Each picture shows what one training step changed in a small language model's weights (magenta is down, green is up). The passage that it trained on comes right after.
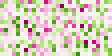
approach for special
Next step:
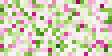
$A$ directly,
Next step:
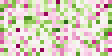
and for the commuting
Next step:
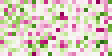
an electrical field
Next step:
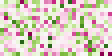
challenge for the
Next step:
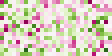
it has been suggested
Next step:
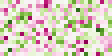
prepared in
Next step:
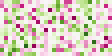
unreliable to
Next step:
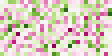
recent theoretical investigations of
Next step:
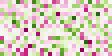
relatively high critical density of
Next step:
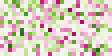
of the maximum. Figure
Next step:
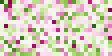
spin-flip and
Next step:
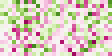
distribution in the objective
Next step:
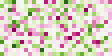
other quantum numbers of the
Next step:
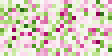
baryons and
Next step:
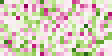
notable point,
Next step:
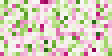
can demonstrate the
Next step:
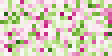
to $J$ will
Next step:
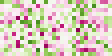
scheme, which allows the
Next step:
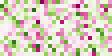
have also studied the effects
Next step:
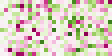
explored in research
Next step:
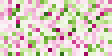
The geometrical
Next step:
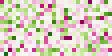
and thermodynamics
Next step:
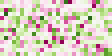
We also add into
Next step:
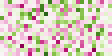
the inelastic
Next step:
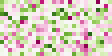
then look at the
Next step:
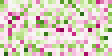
of which they form.
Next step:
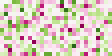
equation of motion for the
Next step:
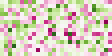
mass $M$.
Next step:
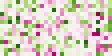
factors as indicated by
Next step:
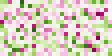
tie to the
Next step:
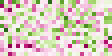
polar and equatorial
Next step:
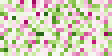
$A$ is
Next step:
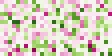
temperatures at the loop top
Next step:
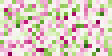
also be interesting to investigate
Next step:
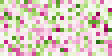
field effects are obtained.
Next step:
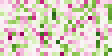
principal component explains
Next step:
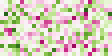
to an increase in
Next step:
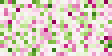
in halos and
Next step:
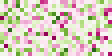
for the two-field
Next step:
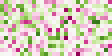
a given term each
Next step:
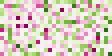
pulses in the
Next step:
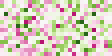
case, this leads to
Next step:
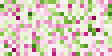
between the corrected and
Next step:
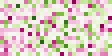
its mass, so this
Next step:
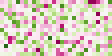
relatively few objects form
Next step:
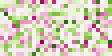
make an investigation of
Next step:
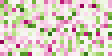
a visit made possible
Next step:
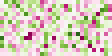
of axions
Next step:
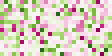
the existence and critical
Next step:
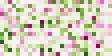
the perspectives
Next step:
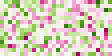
of order $\alpha
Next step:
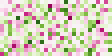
in the cores of
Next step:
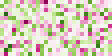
has a significant dynamic
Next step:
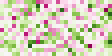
subalgebra \(
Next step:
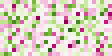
between periodic images of
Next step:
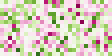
from CX errors.
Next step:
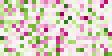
the QCRI
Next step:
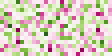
operators directly for finding
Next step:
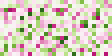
Finlay, Section
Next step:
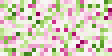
warped spin
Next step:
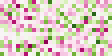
space, disorder
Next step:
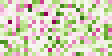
$\alpha$ and
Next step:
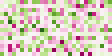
due to the uncertainty in
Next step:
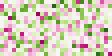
the {\it ab
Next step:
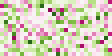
IAM scenarios
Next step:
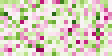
then the first term of
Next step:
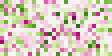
a detailed study of the
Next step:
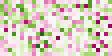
a large number of
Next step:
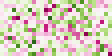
reduction in the number
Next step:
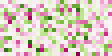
aforementioned techniques
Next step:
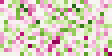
balance of the
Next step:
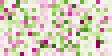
or visible light
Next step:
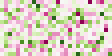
which is more suited
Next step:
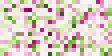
see Plot 1)
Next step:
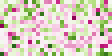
not prefer our
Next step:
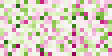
we compare the performance to
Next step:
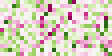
and tensile
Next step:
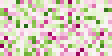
sequence divergence was
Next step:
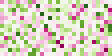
in total five possible
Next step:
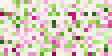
consider three momentum variables
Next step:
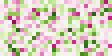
redshifts distributions, differences
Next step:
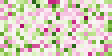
alerts. We
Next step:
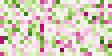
of formation of a
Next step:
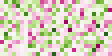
of PDX lines
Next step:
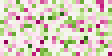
may reduce overall
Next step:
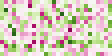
but smoothly increases
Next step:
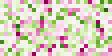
works include coordination
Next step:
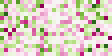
motion satisfied by
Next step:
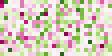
the object. This
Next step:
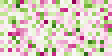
used in recent logic
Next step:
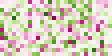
re-emits the
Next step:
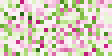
the position and identification
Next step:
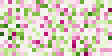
\mid \rho
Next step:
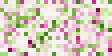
side block effects, the
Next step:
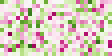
effect, which is the
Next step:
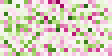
symmetric space--time and
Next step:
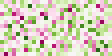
catch events are
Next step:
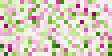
electrons in atomic clusters.
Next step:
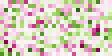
surface underneath the
